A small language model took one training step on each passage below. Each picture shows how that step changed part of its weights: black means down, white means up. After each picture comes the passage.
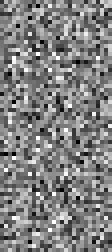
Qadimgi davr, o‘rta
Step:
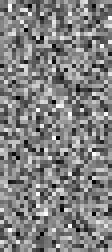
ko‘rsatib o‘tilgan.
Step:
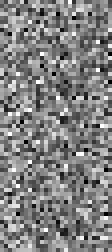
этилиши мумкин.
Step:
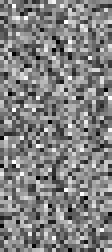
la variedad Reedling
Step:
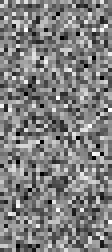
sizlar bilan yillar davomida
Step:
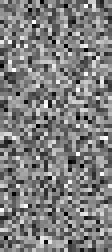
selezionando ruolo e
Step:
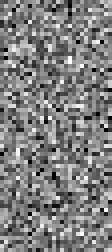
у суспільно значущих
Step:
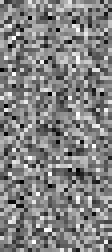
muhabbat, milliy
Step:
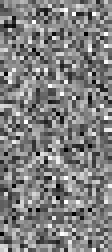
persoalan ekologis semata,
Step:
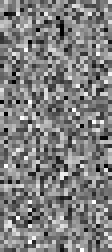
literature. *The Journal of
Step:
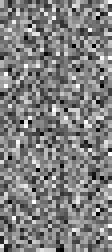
The Prognostic Importance of
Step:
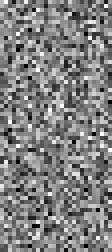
beradi. Inson huquqlari
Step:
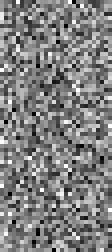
konfedensial saqlash juda
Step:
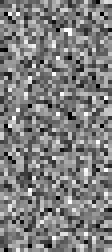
рішення, візуальне
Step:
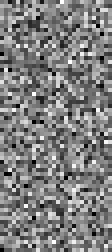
tratados los datos recogidos a
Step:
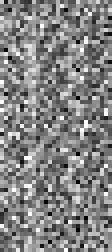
умовах утворює
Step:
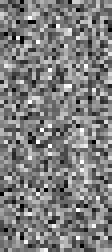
la musique fixée sur
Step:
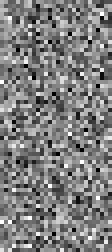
moydan, metallardan va
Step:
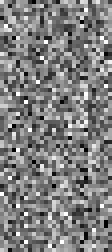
КПК України; -
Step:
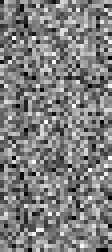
très difficile pour moi de
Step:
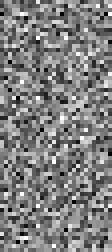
su familia puesto que no
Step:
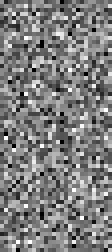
entreprises paient le taux
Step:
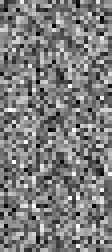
ular taratayotgan “ohang”
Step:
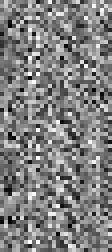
THE MINISTRY OF
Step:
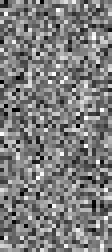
subsídio cruzado, que
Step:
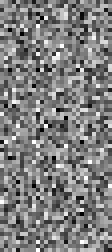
desde una media susceptibilidad
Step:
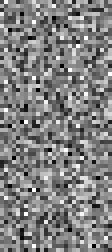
competizione per le fonti
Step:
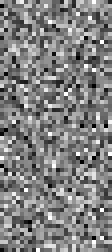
відновного правосуддя в
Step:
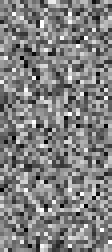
di manutenzione da compiersi
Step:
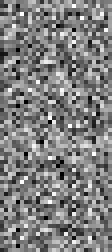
muda o discurso, mas se
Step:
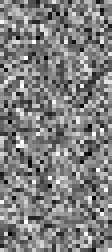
birliklari qo'llaniladi,
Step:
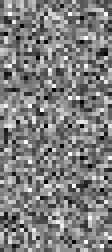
proceso de aprendizaje de
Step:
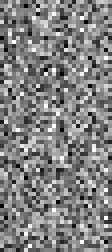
las necesidades del ciudadano como
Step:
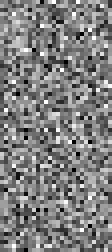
socialización con especialistas
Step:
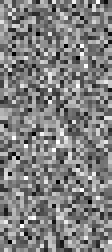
Bunda ilmiy hamkorlik,
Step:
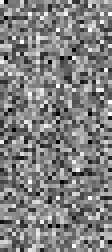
Sous licence CC0.
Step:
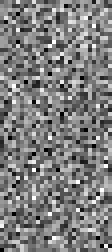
Las crisis recientes han
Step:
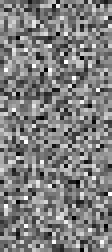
sanoq sistemasida bajarilgan?
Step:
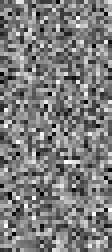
través de un análisis
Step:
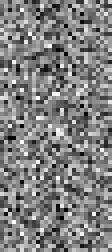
Kepada Masyarakat*,
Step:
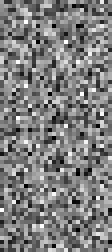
bo'ladi. Samarali
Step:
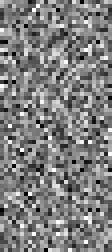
dan alatan yang diperlukan untuk
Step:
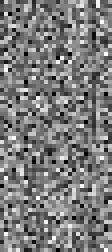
contrario en las fases más
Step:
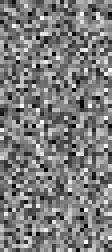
diaria. Es vivir con
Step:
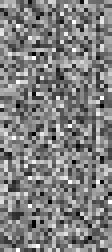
chiqqan turkiy tillarda
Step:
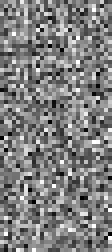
la réalisation d'entretiens
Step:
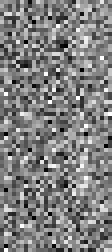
donde amplía gradualmente su
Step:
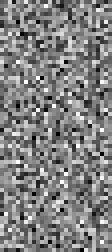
% ni tashkil etadi.
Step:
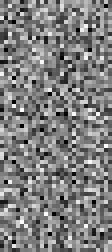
ejecutivo nacional. Esto
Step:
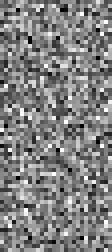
Андижон вилоятининг
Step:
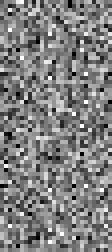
pelos delegatários de
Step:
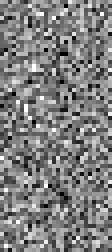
members of the Supreme
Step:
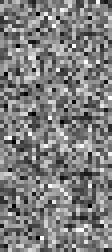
bilan yordamida aks etishi
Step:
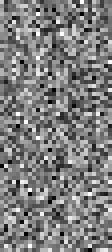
la production d'isotopes et
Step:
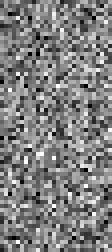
Torre traz uma proposta um
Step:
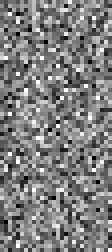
tersebut disimpulkan
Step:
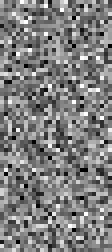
aplicação. A partir de um
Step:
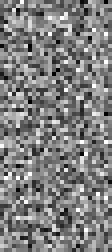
было (Колесников,
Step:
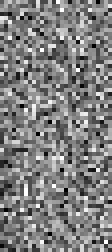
prescrever, com base no
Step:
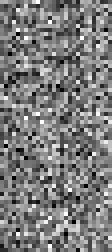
a permis non seulement de
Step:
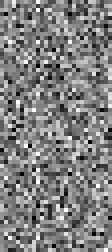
Morfologik, Benign,
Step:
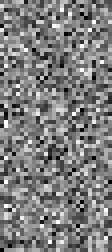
un resultado de la potencialidad
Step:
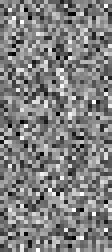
Mais uma vez, a relação entre
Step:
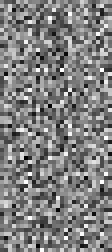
Acarology* 53,
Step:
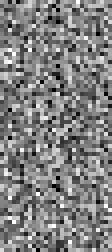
a Football Joint
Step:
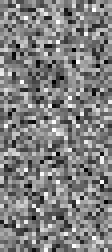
kod-almashinuvi va
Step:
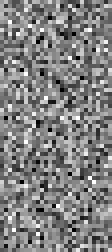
natijalari darajasi,
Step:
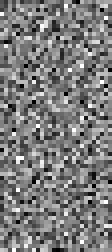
waarop hij invloed
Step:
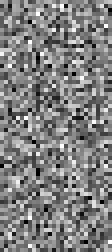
pequeno porte. De acordo
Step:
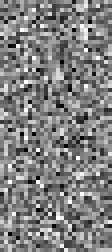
Prosodik jihatdan, bu
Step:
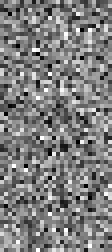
programas mecanicistas a
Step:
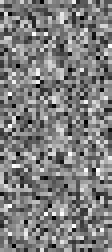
documentados en los últimos dos
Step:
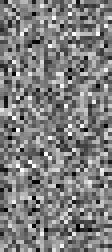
Dluhosch, B., &
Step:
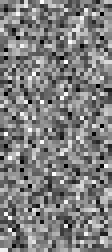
цього етапу навчання
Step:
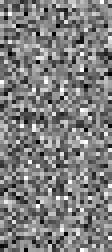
permite a oportunidade desse
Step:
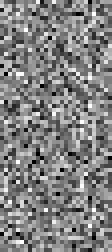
proces de învățare și
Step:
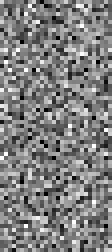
sativa* L.-byzantina
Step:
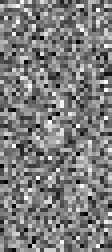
nötig, als ein Blog
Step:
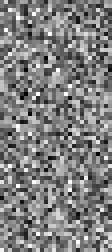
holatdan qutqazishda ham
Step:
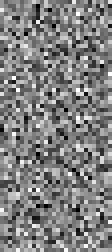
qatorda masofaviy, aralash va
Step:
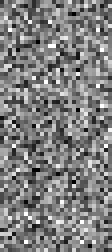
que se investiga o con otros que
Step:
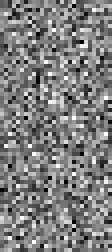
armado, independientemente
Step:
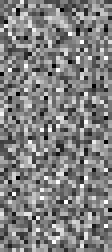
балаларда дисбиоз
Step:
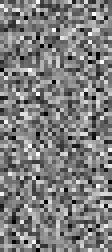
starea lor. Astfel,
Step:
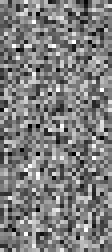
pois, em alguns casos,
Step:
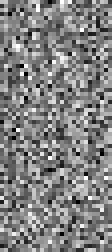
l'exactitude de classification
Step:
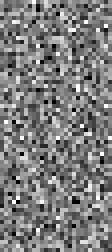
yillarga mo'ljallangan
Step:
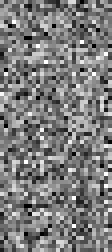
mesmo, é possível verificar
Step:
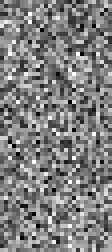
caso qualitativo que consiste em
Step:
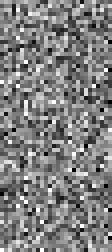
corretta per la quota
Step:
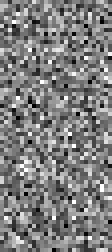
himoya qilinishiga va odil
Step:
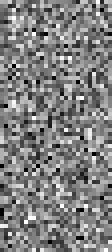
уларнинг сўзлашиш
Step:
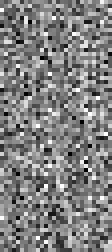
historia. Secretaría de
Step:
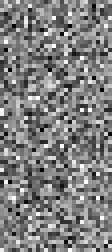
frecuencia relacionados con otras
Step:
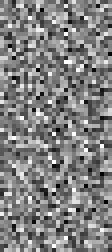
$A [N]$ должны
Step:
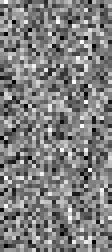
pecador remut*, p.
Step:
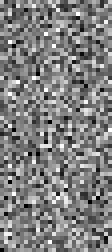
evidencian la rápida
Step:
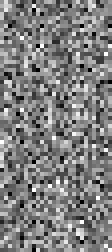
yaxshisi bu moyni sof
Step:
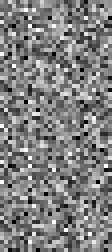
HIOTO yang telah
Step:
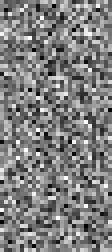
oid yirik ma’lumotlar
